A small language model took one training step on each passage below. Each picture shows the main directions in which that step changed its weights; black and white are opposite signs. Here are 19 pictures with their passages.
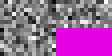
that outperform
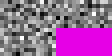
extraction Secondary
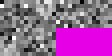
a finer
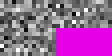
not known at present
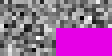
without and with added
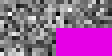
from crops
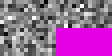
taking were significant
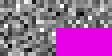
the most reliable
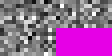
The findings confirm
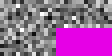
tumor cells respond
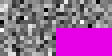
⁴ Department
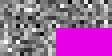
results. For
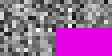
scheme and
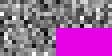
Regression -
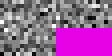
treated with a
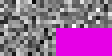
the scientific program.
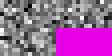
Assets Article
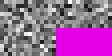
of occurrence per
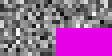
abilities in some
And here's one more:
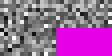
on adherence
